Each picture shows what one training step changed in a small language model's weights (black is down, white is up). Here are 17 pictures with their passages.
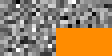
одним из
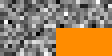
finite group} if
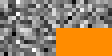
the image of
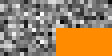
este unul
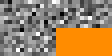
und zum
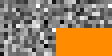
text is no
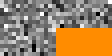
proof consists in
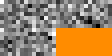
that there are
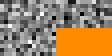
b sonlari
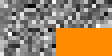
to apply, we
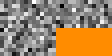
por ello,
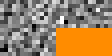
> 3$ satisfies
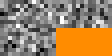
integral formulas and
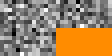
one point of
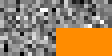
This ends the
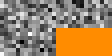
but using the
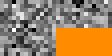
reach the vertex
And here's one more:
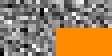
the Social
